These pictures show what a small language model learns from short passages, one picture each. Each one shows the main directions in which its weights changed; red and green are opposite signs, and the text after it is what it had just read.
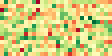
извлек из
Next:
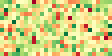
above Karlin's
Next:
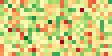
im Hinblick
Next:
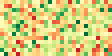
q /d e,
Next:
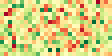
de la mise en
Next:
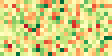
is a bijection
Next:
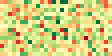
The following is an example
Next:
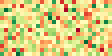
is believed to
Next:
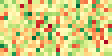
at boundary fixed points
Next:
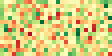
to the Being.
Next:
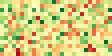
problems involving
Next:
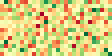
the previous section we
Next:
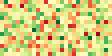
if $X$ is
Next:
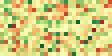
*Altruism in
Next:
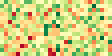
da memória de
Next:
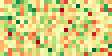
C., and J.
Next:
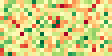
drift outside
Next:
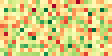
1 UVOD
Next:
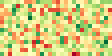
the computed solution is
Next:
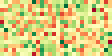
tuzilishi va
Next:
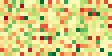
our BTTB
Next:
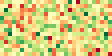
solution to Poisson
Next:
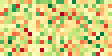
the powers
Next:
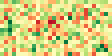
predictive factor for
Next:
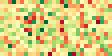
the story,
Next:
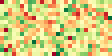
0$ is the
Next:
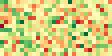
hurmat va
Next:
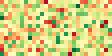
also discuss the
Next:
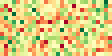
matemáticas que
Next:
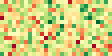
double negative
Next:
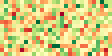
the SC problem with
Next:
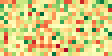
the connected components of
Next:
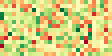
modes are then
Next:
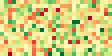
из них 4
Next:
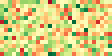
works contain important data
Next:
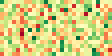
to the single component
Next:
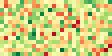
думку, що
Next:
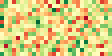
Fourier transform of
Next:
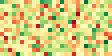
is the quasi
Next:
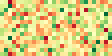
was normalized and used
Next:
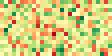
We claim that no set
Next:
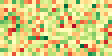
of new generators being
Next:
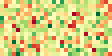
whose evaluation at
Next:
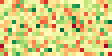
for the limit, we
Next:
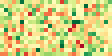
affine fibrations.
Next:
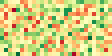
interpretado como
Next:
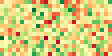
on the choice of the
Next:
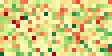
statement, only the
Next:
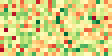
je van alles van
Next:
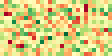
privire la
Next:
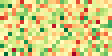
{ in } \Omega
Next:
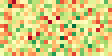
free and proper, and
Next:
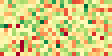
capitais, como
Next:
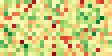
le français
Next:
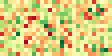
en wanneer
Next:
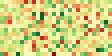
iqtisodiy o'sish
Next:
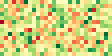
arcs of constant
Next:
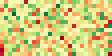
maior parte da
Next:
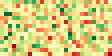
principale se
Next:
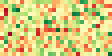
the existence of a solution
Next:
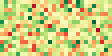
e estudo das
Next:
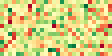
personas privadas
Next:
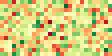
two cases and all
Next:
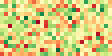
fazer para
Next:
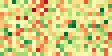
parameters throughout
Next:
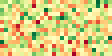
solver status
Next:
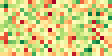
etishning turli
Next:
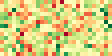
\medskip (2)
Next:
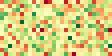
Let $\sigma \in
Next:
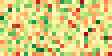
\( \displaystyle
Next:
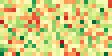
денег на
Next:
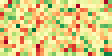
Under this setting,
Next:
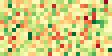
personas lamentan
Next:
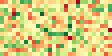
the situation when the
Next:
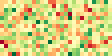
МО РФ под
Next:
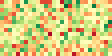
of the linear part
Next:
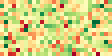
is divisorial
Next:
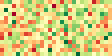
modified Bessel
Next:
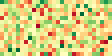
the universal property of
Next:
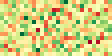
Service de
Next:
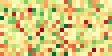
show below in Section
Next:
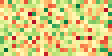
1$, then, for
